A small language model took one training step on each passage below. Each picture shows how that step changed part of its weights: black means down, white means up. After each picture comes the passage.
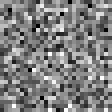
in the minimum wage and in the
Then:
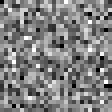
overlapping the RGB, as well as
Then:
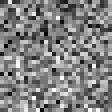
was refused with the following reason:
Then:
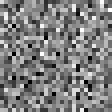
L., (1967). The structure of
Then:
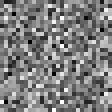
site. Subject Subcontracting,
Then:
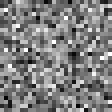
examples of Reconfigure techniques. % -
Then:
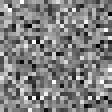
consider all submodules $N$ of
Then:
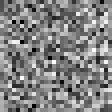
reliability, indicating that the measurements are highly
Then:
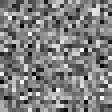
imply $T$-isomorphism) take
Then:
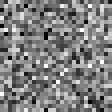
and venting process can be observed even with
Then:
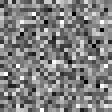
a result of $\frac{\pi}{2}$,
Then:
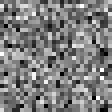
be a positive integer with at least one prime factor
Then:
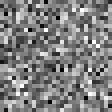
proposed algorithm based on RSMA is effective under
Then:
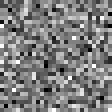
have triangular recesses that allow their
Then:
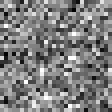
where a smaller number of emerged shoots than
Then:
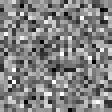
is observed well above $T_c$.
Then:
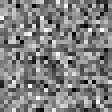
visco-elastic fluids to produce a
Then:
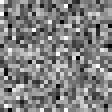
there exist $x_0\in \partial
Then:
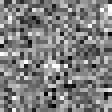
strategy," *International Journal of
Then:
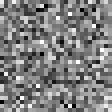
movements for a sex offender.
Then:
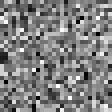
forms of local distribution serving the `last
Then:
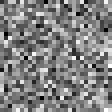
customers as this present study was the first to
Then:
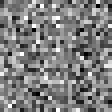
\textbf{Proof.} Let $\kappa >
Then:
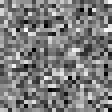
caused by the specifics of a particular country or
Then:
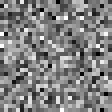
the above expression for $ \hat{F}(
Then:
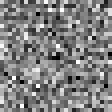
most to the chi-squared in
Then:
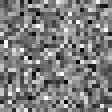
this article is to investigate geometric properties of the boundary
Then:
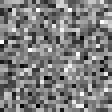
techniques, cost functions, and Jacobians,
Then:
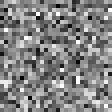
shows the generator how much it needs to improved its
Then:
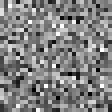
the S-matrix is diagonal in a suitable
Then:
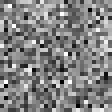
compounding prediction error, and backbone scaling
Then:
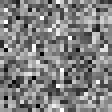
all irrationals, many results have been obtained
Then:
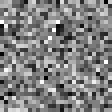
Problem involving: two producer centers
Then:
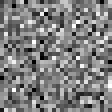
Drilling Protocol Rashmi
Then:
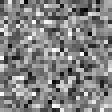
three hops other than only the direct neighbors
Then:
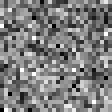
specific characteristics of scientific subject matter—a feature that
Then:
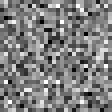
edges of non-continuous shapes. For
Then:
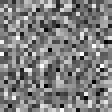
heavy-tailed distributions observed in complex systems imply
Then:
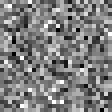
be identified, and we have \be
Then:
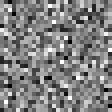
reading, writing, speaking, and
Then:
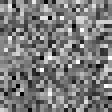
increase from coal use. Current
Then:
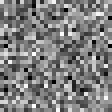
called \textit{modified Gaussian
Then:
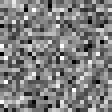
or placing them near materials with poor
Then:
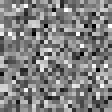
vocal folds is used. It consists in
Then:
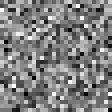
These variations are attributed to environmental factors.
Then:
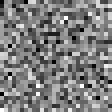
of Electrical Engineering, University of Technology,
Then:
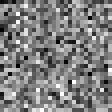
is considered a right choice as candidate for
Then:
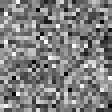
Competition for food with other species like
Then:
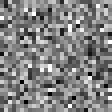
volume of $(M,g_\infty)$ by
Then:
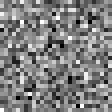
level. For the slip-on
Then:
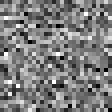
maintain direct contact with the Hamiltonian eigenspace
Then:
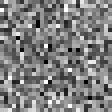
adding no dominating real and without the
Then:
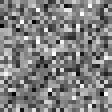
\title{A possible Efimov
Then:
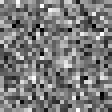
global potassium reserves.
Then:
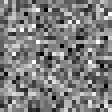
atoms appear to locate in zigzag
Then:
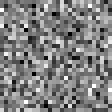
Variables Public (n = 158)
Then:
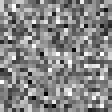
Cavalaglio, 2014) as well
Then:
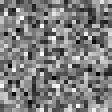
or rather, reform - to the
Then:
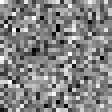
perform cosmological parameters extraction of these models, by
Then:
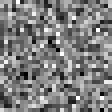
: \langle x,y \rangle
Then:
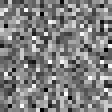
in the Theorem, we prove that if
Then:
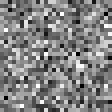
distance using a fitted Gaussian distribution of SNR
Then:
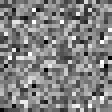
update. *Hepatology*,
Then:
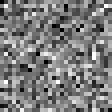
and B-like very heavy species feature observable
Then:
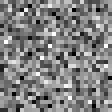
therefore, it generates a Weyl field.
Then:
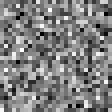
the introduction of a model form for the
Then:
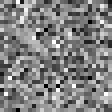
T_i > \tau_i \mid
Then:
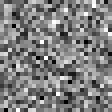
ingestion, these parsers normalize
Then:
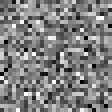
&=0\nonumber \end{align} which
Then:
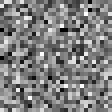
these offering conceptual resources for resolving many
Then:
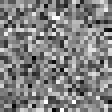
day which is a good way to save
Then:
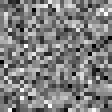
these springs are related to this
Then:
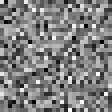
the system is verified. Typically,
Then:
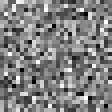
including solar, wind, and hydroelectric power
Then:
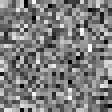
not accustomed, substances that are
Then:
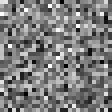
patients [1,2]. Prolonged presence
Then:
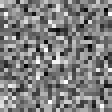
construct simple deterministic models according to a hypothesized
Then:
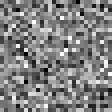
and red-team pass rate (does
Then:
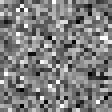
values of the Bjorken variable $2
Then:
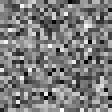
2$), given that a catastrophe
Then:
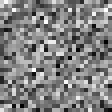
dependence of the effect on the electron density in
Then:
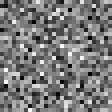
flavor structure of NSI in our model is
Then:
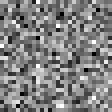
Event Simulation and Application to
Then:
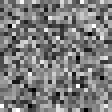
the modal force of $n_2 =
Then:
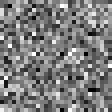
and reducing gap contrast as the spin channels approach the
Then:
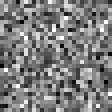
(respectively (\ref{eq:2})) satisfy
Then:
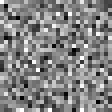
the Kruskal-Wallis
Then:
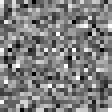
for vat black 27 dye and
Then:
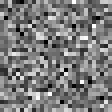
Stability structure of FHRN dynamics across
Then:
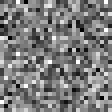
such elementary skills in preschool children as:
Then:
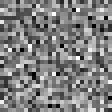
with the fact that the axial velocity fluctuations take
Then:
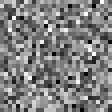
as due to an allotropic transformation of
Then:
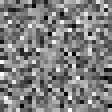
haemodynamic parameters, sedation and
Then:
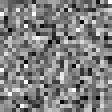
D7.6 REPORT ON
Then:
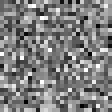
equal to zero. Let us assume that for
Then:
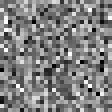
at $z = 0$. 6. Discussion
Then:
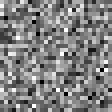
all urine isolates were sensitive to all
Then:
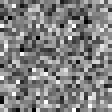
at extra cost. Sometimes the governments end
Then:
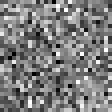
25° to 60° showed drastic lowering
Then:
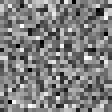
loading FIGURE 6. Engineering
